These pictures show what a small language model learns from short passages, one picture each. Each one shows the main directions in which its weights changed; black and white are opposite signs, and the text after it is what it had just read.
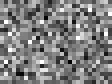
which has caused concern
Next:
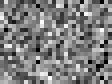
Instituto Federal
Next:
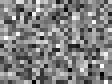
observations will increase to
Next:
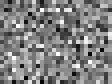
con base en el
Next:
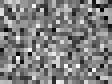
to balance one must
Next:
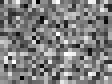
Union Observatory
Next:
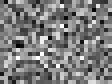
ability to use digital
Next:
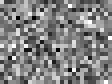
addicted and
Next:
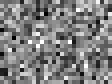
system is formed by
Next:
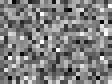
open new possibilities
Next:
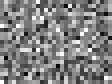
Brillouin zone
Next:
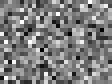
bonding frequency
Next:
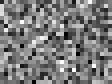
on the strain
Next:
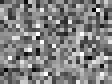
and at a proper
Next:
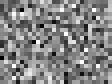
boundary crossings.
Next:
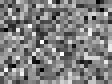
patient is advised
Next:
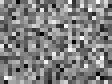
development of his or
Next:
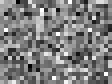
in teaching reading
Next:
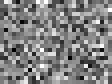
are pooled
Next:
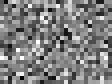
les noms des
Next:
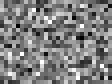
top right we have
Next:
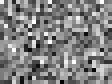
twice the typical
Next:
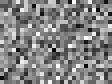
gain, and
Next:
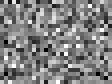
study the emergence
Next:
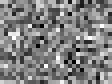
rate is up to
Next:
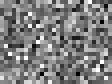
e formas da
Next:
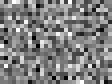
ns$ and
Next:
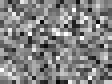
in first-order
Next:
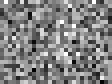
relation becomes \be
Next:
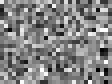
for the scaling of
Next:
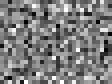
del funcionamiento
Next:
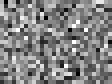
corpus of
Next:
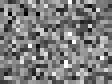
conductance of
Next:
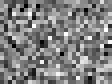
yield, particularly in
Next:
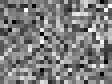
of dimerisation
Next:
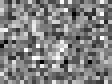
access may create a
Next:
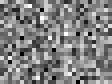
shape files from
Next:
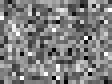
Sections D and
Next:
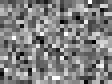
size $B$
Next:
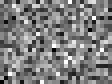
Renewable Energy
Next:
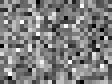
weeks to
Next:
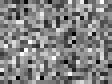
g of metallic
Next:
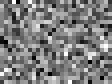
the location of people
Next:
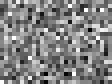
, and the space
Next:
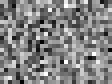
where the primal
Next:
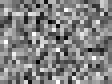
into **two
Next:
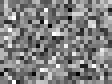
look forward to
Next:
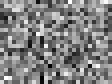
System in Energy
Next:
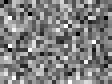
possible limitation of
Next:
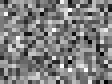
conhecimento e
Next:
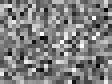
decrease in viscosity with
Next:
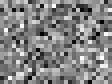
hardly affected by
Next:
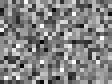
relations, as the
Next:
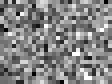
in their polymeric
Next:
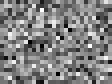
descent in the
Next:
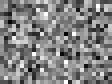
similar structure later in
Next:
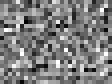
inside a region of
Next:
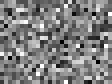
need to get through
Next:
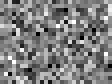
y regiones
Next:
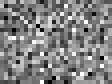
milliy iqtisodiyot
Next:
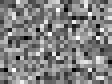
of sustained professional
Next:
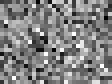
value of the
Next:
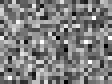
the protocol task
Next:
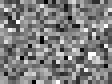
à formuler
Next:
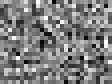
of a transport
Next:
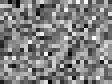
Hence, even with
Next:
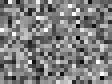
slices in
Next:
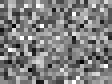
case, we also
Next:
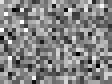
the dream interpretation
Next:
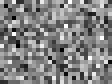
review of existing literature
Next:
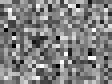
established not as a
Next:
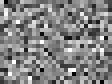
г) для
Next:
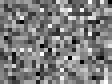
todos los años
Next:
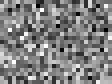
em toda a
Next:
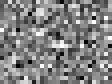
technical skills are
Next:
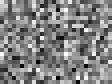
state capitalist,
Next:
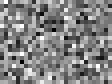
collisions. Their
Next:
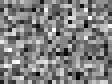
a group to be
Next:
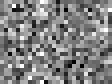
profile are simple,
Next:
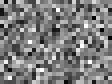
the authors dropped
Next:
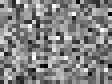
activated through
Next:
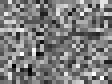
spatial error structure.
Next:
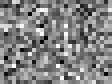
respectively (Table
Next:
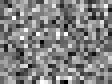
Li YP,
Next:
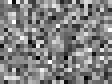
the financial literacy of
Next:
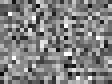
the President of
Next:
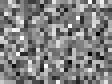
resemble classical
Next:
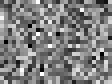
Medical Institute.
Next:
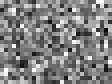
by a small
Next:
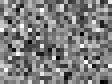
values. Thus,
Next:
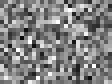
classical transform, and
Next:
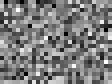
image have been under
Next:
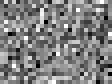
of study due to
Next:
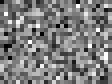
for a radiometer
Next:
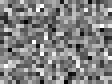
be used to
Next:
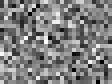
pollution level
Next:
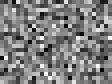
literature. This study
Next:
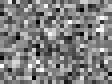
the basin.
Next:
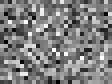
An application that
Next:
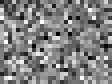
using the same approach
